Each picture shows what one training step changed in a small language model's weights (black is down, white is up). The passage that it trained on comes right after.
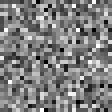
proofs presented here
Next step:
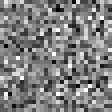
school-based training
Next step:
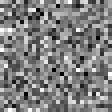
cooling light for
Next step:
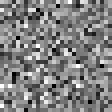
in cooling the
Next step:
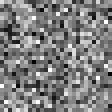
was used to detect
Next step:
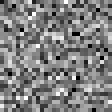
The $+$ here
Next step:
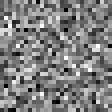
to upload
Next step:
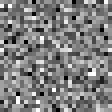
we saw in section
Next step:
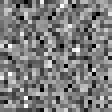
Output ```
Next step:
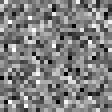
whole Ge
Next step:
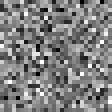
a working solution.
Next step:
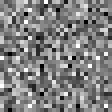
ml.) was
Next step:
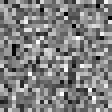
updating the momentum
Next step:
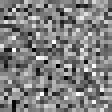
which determines the
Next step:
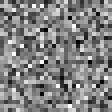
and say things
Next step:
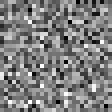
In Tables IV
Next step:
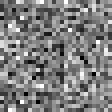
are not referring
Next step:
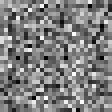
and it took only
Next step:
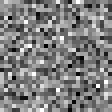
statistically significant association
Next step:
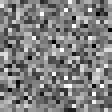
intense examination of
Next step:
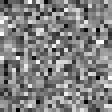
positivity condition for
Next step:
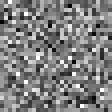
of a program, written
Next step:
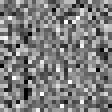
Rao Lower
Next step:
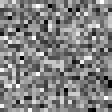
field of $5$
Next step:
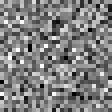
provide a basis for additional
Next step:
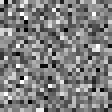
to text because of the
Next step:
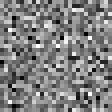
the total cross-section
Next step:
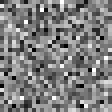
Model theoretical predictions.
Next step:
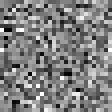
which the reflection point
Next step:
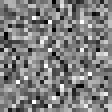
code. Finally,
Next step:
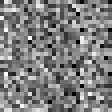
dedicated to
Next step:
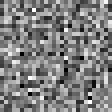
several methodologies have been
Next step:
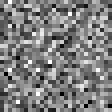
- Comprehensive
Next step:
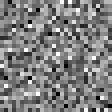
kinetic energy,
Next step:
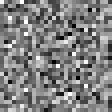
collaboration evaluated
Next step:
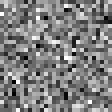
illusion Freud
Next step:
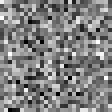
use of competency
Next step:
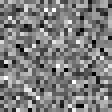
stars contain much less
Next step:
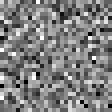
(1: strongly
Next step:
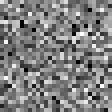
our off-grid
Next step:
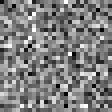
The authors also thank
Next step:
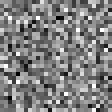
IoT platform proposed
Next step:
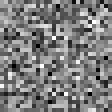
available hardware does not
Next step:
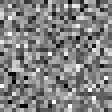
by the backend
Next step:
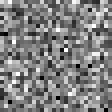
argued that by
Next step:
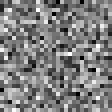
rejected by
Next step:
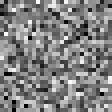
~between the two
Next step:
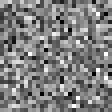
is no surprise
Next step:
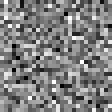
the quantum copier
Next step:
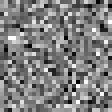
small class sizes and
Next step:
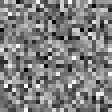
of local industries,
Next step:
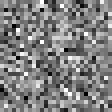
end of this step the
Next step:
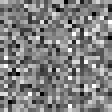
management of their own health
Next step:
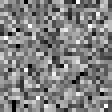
generators of the
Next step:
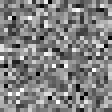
these values lack the
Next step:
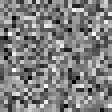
the evolution tasks and
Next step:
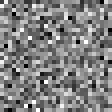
other day, one
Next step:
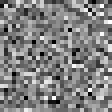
the branches
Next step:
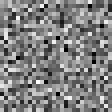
and Physics, University of
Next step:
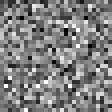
He says,
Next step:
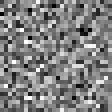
For the case study,
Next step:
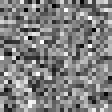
test method was used to
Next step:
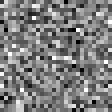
problems requires a coordinated
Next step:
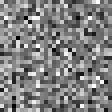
in agreement with the observed
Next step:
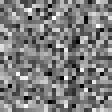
implemented an elementary
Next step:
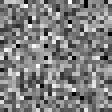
conversion), with a larger
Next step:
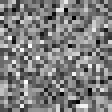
We particularly, choose
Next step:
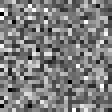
a very important role in
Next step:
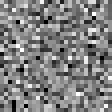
scales with the local
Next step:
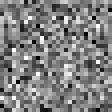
VR system*
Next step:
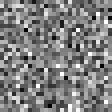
is possible to generate
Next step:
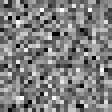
Figure 2a. At
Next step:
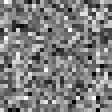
perceived risk is lower
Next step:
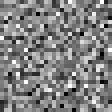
decisions, and
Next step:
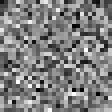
consider the intention
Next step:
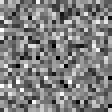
(as expected) for
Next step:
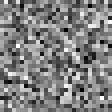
similar to European
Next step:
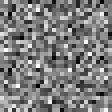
most important ones are
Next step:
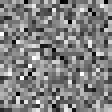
in contexts other than
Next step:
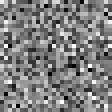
further processed according to
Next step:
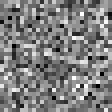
the tribal
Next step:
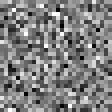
while conserving its
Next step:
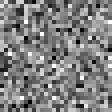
sensing. Therefore,
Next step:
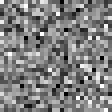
as impingement
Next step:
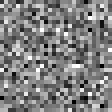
section provides the necessary background
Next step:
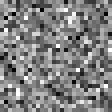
multiple subband signals
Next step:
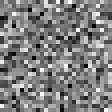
registration time
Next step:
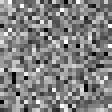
for sources in the previous
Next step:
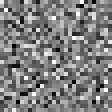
the image encoder
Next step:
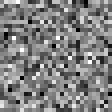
analysis, these parameters can
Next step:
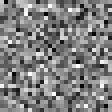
of a relative impact the
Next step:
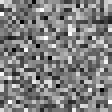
a rare variation of
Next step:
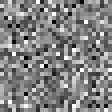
Yong P.
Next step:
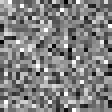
for their communicative
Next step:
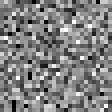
choice of the basis
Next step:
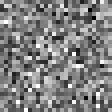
contains the volume,
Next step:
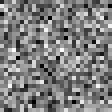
realms of public
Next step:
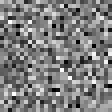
had created new
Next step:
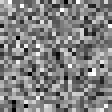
for each section in the
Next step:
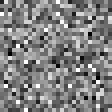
plant growth, yield and
